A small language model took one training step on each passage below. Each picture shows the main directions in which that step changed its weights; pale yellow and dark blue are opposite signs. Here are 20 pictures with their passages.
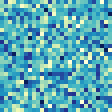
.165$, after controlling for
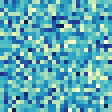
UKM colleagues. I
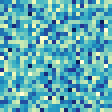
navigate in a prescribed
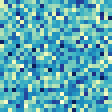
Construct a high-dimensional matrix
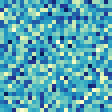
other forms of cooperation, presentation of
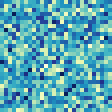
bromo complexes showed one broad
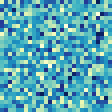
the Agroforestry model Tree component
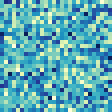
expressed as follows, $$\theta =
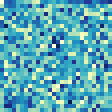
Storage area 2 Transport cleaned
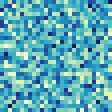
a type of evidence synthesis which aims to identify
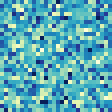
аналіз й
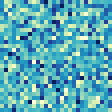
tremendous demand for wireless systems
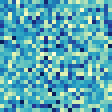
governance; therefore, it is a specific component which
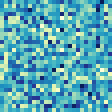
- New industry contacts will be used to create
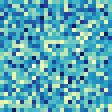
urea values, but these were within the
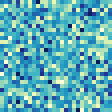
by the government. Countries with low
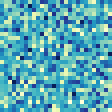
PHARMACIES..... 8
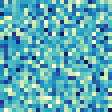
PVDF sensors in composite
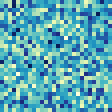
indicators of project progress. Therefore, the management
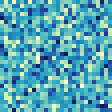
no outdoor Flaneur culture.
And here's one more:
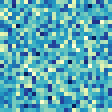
and then multiple $(-G_F)$
